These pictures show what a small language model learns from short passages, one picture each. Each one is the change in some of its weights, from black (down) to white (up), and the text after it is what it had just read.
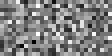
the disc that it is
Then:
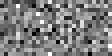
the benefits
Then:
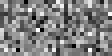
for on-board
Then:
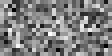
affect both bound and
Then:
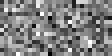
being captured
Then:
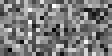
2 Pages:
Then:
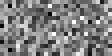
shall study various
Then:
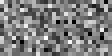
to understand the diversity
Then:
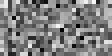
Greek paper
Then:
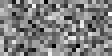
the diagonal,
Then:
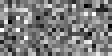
orbits due to
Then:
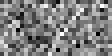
virus by
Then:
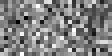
challenges with
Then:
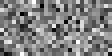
of dissociation
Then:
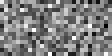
to use the following result
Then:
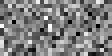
z of the material,
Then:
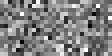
emancipation and
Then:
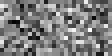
text, we
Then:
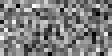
The person taking
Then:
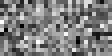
per Follicle
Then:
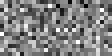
to the range between
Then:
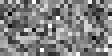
$ receives
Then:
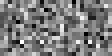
govern and those
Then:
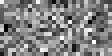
capsule per
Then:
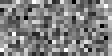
a global
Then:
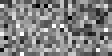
done with a
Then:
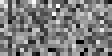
for the requirements for
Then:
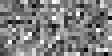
such that $I$
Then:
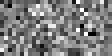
with imipramine
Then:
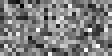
a direct result of the
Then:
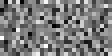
of Q values, the
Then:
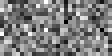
and the amplitude
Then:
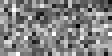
National Research
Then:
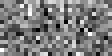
in coupled photonic
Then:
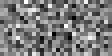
Proposes a
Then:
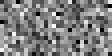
a lookup
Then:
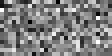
Fe. The
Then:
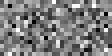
same temperature, each
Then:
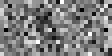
current research area
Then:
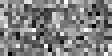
routine and which
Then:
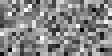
$B$ in
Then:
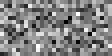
the education system
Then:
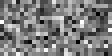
snow samples.
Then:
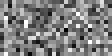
trained machine
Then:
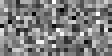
that for Broad
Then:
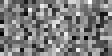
we report on analysis of
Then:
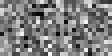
as H attached
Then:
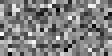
1 shows the general
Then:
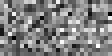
can be calculated using
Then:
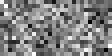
costs, and
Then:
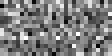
for decorative
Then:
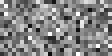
expressions of
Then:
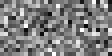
multi-time bath
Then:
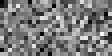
rectified current in
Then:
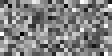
identification of the
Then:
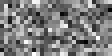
compared to control groups
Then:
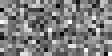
our calculation
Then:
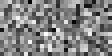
asociados al
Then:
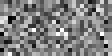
are the highly
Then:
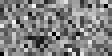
2}$ at the
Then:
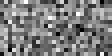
injected with
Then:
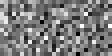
datasets with different
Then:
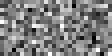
make treatment
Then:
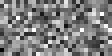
level of presentations and
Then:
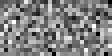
I do now?
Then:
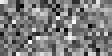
Article 8
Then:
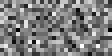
the CME
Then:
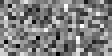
noise realization.
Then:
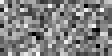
to generate valid
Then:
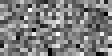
this case report and any
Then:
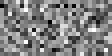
carries scaling
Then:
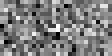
that views
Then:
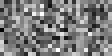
vs. bcc
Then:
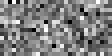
higher coercive
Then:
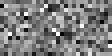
communication regarding
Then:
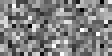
medium has been
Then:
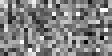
for a typical
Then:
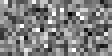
$\ell$ and an
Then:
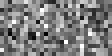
symbolic x
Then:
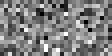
The algorithm not only
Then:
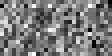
material interface and the
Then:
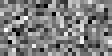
depletion of
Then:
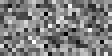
a new way of
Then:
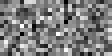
and the tank
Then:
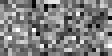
such a weighted
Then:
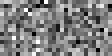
(26 April
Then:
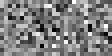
it is interesting to
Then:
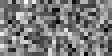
& \xmark
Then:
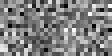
positive balance
